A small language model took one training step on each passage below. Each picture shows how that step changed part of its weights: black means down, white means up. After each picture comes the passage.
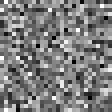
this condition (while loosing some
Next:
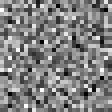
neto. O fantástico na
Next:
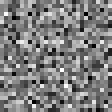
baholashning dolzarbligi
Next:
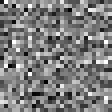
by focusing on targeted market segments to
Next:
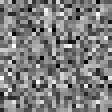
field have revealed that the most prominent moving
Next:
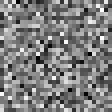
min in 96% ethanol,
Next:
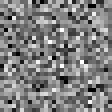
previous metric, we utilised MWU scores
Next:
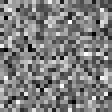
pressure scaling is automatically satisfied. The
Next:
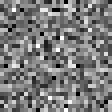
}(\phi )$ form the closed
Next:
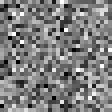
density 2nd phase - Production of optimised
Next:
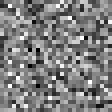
non-Western music tagging
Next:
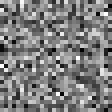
legislação, as políticas públicas e
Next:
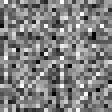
Second, from each of the selected
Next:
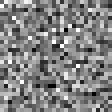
is associated with instability (Priesemann
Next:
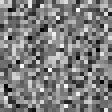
with exposure to the glassware industry. It
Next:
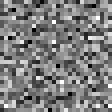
to move back toward the norm. Exit when
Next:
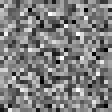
molecular communication systems by reducing the transmitted information.
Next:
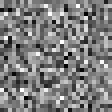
shaxsiy qarashlarini ustun deb
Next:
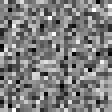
when adopting an extensive definition of knowledge these
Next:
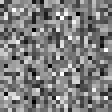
Feld enthält Angaben
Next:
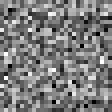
expert activity on the assessment of historical
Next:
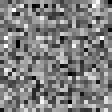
granule \citep{ska00}. The
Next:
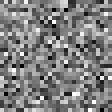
seem commendable and attractive to
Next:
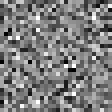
In the present study, we show that the presence
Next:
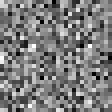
and Application Conference and Exposition
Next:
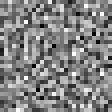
porótica en parietales. En
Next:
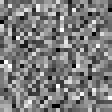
were compared to the body of prior knowledge. As
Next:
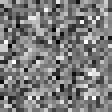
tasks. The same strategies were also applied in
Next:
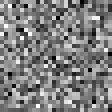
the prime area of Nyarugenge
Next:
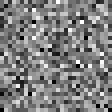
soil. Solutions do exist, however, such
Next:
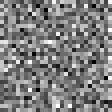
samarali o'zlashtirish imkonini beradigan
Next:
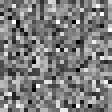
was used by Lilly et al
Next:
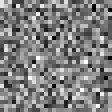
$Z$ axis are ignored since their
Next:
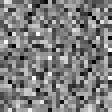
of deprivation to get admission in
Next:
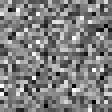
to 50% which can not be tolerated
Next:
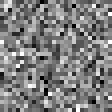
in vocational schools, which has
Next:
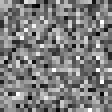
energy is input to the system, and they are
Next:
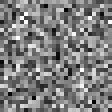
the envelope for two-dimensional flow,
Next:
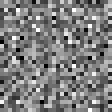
found to be considerably large, a robust
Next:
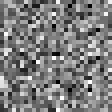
parameters in the case with and without RIS,
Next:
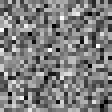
among people for a long time. Past
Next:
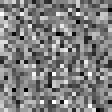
possível pensar que ao invés de
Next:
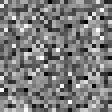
\end{center} \end{figure}
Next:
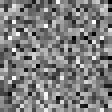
transitions are observed, $\phi_0 \rightarrow
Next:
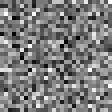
o'quvchiga aybi uchun
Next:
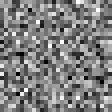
fuels within a circular economy framework.
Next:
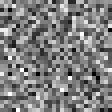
accordance with the delivery time
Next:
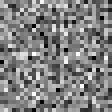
acquired from the GALPROP
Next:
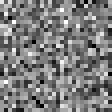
Spatial distribution of water quality regulation and
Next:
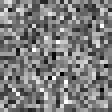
calculation of $h$ to account for the
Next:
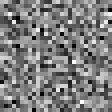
общей системе подготовки
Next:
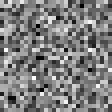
fourth degree polynomial in the wave
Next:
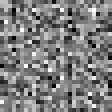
analyzed by the adversary and also create additional
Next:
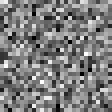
of the NGOs working at the
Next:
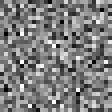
possui ação no alongamento
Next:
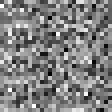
Formoterol 24 Indacaterol
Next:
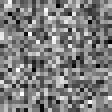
several tens of millitesla, ruling
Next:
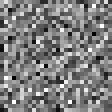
for the leverage of sustainable development in
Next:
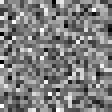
capture rate will be very high and can be measured
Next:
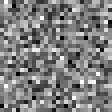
annex 80\% of the neutron star
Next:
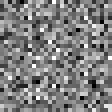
joqlaw u'lgisinde
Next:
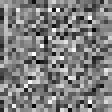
shown in Figure 5. Figure 5,
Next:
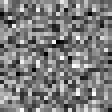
a collaborative and sustained effort and was
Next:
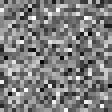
masked language model (MLM) setup,
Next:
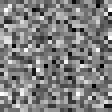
borilayotgan islohotlarning faol
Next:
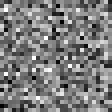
HGH treatments. Table -
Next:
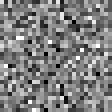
visual material. It is mainly addressed to an
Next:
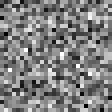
y Teresita Lira. A
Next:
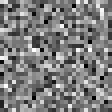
Interactions of the Photon including the 20th
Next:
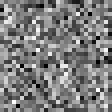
years there has been renewal of interest in
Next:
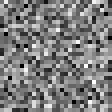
study, an increasing number of journals
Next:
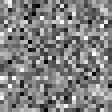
set of oxygen atoms within a
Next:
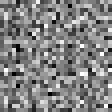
до какой степени можно
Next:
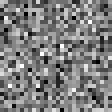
we are ready to give the formal definition of
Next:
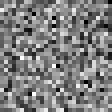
of models that were concluded through CFA
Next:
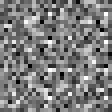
identifies success strategy and success factors for tourism
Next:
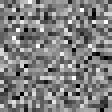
dynamical driven BBH mergers have a large
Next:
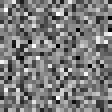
foi recorrente e se apresenta
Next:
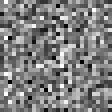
to the TC and UA among males
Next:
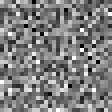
at the Department of Computer Science,
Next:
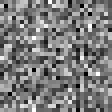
the project. Six are the industries that
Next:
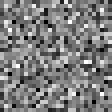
time resulted in a reduction in the number of
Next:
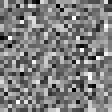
5 Research Productivity 6 0 46.
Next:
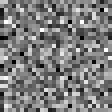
Salkhad is found in the Old
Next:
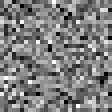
observations. The {\it top} panels make a
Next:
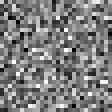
This problem may be avoided by splitting the
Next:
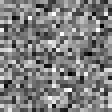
odamlar esa bu ikkilamchi
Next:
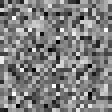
can be traced between the norms of
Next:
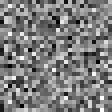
dialect that is very clear in the novel,
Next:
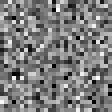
gravitational collapse. The averaged
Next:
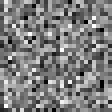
and Supervised Learning for
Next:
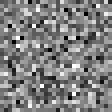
utilizes s-wave scattering to generate
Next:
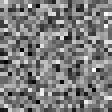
on their complexation. Similar observations have also
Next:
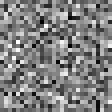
капитала в АЗ РФ для
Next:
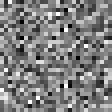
trust relations. A security mechanism should not
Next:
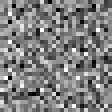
çıkarak güncel
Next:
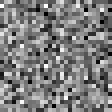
by which the Taguchi L9
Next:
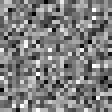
of a receiver contaminated with thermal and
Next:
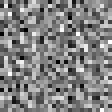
47 повнотекстових
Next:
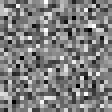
standartlashtirish. Oliy
